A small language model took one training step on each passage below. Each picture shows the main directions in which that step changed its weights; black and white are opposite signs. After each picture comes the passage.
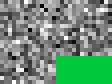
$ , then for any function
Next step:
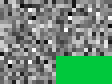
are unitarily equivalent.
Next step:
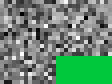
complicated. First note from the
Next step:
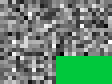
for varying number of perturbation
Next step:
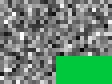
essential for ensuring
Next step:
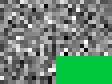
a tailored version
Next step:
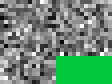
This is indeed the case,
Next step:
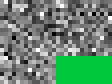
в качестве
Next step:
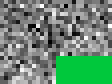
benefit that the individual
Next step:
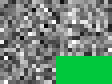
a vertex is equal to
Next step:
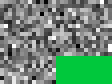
can be technical, as work
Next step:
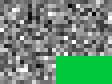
we have done change of variables
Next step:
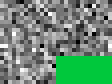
$300$ parameters.
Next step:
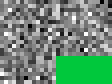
ligne nodale
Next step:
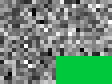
tree $G$ (see
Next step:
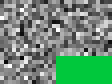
A configuration $\eta$ is
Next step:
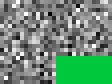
of mean values of the
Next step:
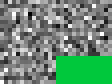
by shrinking paths
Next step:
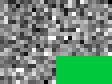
Xu and L.
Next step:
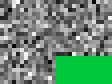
denote the symmetric algebra by
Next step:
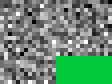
type A.}} The partition
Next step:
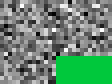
solution at free boundary points.
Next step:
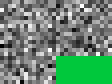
where $S$ is an
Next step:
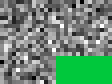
With $A,\n$
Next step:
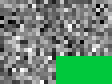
\qquad \forall a
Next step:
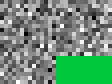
cycles of length four or five
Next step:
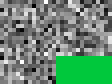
improve significantly using appropriate methods.
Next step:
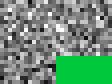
be accommodated
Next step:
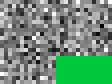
vanishing. We also partially
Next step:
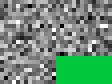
= uv + \alpha
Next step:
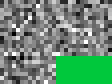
weights. Given two Banach spaces
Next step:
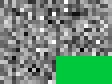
maximal accretive operator
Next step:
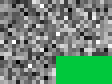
component $R$ of
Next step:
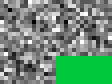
result of Reiswich
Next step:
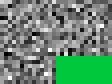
If we follow the guides
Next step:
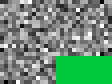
flux is given by
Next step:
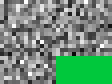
with the Dirichlet (resp.
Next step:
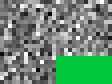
the proof is similar to that
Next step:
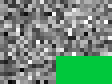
of a customer's
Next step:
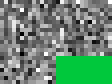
manifod is connected. As
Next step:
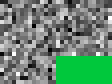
and $\nabla\times
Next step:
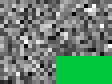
formulation with $|I|$ additional
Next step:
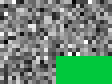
\mathcal{G}}$ of
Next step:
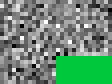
that the in the final estimate
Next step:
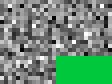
and $\sum_j
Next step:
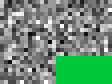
i\neq j,
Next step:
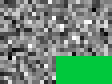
by Poincare inequality,
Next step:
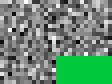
due to ii),\
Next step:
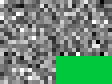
c_{0} \longrightarrow
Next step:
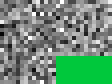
Let $f$ be as
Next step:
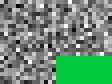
on Manifolds A
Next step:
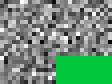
coincides with $\frak M$.}
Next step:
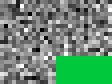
also contributed helpful
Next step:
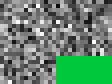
$X$ be a compact
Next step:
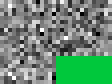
minimum counter-example to
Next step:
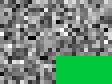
$Y$ and the function
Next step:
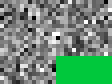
able to solve all static
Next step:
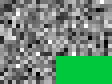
periodic boundary conditions and thus set
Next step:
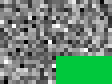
be finite-gap only
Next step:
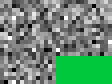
\to\infty$ of
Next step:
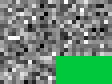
Formes multiplicatives et
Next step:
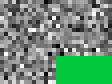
time decentralized optimal
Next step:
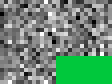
Gaussian entries. The smallest singular
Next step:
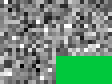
through the origin parallel to the
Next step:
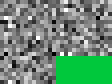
Likewise, each
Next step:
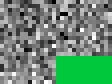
J. Geom.
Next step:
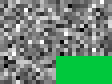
our theoretical results by comparing
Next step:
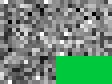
There is a ground state
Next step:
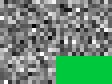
invariant under $A$.
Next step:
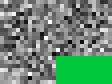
of amenable semigroups
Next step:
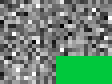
we gave a treatment
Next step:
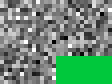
compared to the global boundedness
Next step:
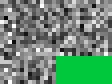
for simplicity, only the
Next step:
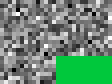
we easily get the following
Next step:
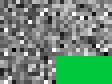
equal to one or greater than
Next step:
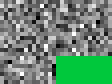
the following observations. \bl
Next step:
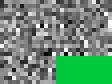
non-negative elements;
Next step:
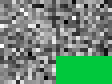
that $\forall l \in
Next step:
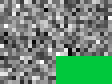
and in particular there is a
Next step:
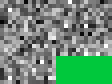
Choquet integral equations on
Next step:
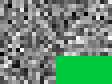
sense in the class of energy
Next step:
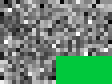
then $\CP _\o
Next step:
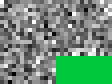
\] As for the third
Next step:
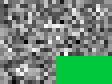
are used, in combination with
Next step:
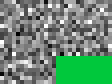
\Delta_j$ or
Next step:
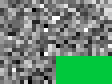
angle for edges $\varepsilon$
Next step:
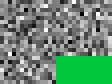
reference alternatives reported in
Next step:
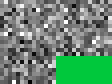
for details), in our application
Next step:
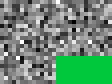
have the following behavior of
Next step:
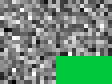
not a normed space.
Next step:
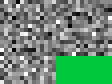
Islamic Azad
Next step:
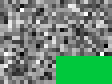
from the previous definitions.
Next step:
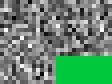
be the moduli space of flat
